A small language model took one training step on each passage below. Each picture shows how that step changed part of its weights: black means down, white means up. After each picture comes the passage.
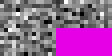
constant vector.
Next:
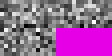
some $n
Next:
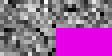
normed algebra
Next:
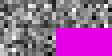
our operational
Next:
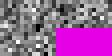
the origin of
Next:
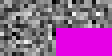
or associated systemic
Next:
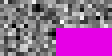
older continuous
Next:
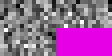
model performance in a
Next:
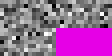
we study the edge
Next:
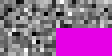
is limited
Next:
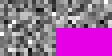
best, and
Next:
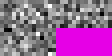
for each $\varphi
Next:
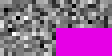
and F.
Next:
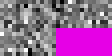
best known
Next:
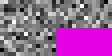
as follows:
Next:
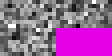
involvement of
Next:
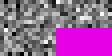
present a significant
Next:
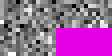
on deep
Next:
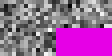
the full
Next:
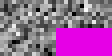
the other hand,
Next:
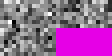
of day)
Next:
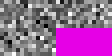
nature, the
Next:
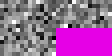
cases where different
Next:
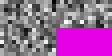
in rural
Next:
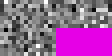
Chen and
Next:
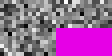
the following:
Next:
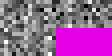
to correct
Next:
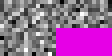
growth of
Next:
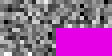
of vertices
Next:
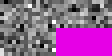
treated with the
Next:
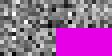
\Sigma )$
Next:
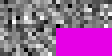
not only depend on
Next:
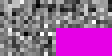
in Strain
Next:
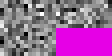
vertically and
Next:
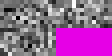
and $B$
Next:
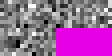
many steps
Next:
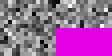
have four or
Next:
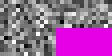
reduced plane
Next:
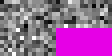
finite real reflection
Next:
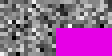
the prime
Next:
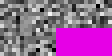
found to be
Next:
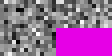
parameters in one
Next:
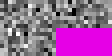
this study,
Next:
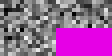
graph that are
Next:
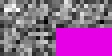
dx <
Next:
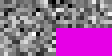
are some things
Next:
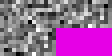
overhaul plan
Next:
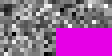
the edge theorem is
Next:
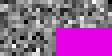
areas and
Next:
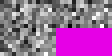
For any value of
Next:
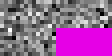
of it is
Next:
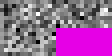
therefore assume
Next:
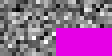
represented as
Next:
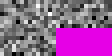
years and
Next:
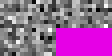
effects of
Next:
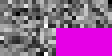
and unpaid
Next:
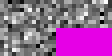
stood at
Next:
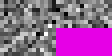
be the time for
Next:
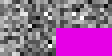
motion (or
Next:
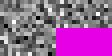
applying Lemma
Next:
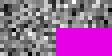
the terms of type
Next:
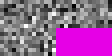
or 6 as
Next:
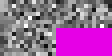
In studies
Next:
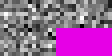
open dual
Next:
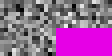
approach used in this
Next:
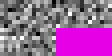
can be used to
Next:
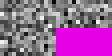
only if for each
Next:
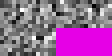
The improved
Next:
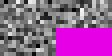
curves when
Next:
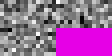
very few
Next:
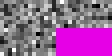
the impact
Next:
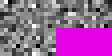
products and
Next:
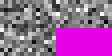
which might have
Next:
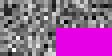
the outward
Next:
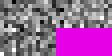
and implement
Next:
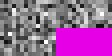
times or
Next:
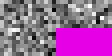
to the number of
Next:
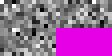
that modifies
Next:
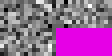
methods For the
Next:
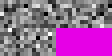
we will give
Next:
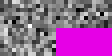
structured representation
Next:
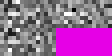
integration operator
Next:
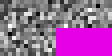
construction of the
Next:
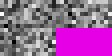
they could
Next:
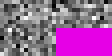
a check and
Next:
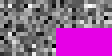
you move
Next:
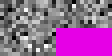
is only one
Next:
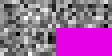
a round
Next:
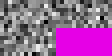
us study tensor
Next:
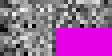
\medskip We define
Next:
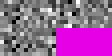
Centre and
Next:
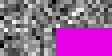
communication. A
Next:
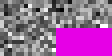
the project was
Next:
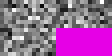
distinctions between
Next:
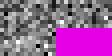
interact by the
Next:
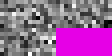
since $G$
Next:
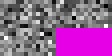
with an open
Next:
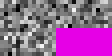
determined not by
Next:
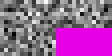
of $w$
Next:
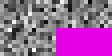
total of
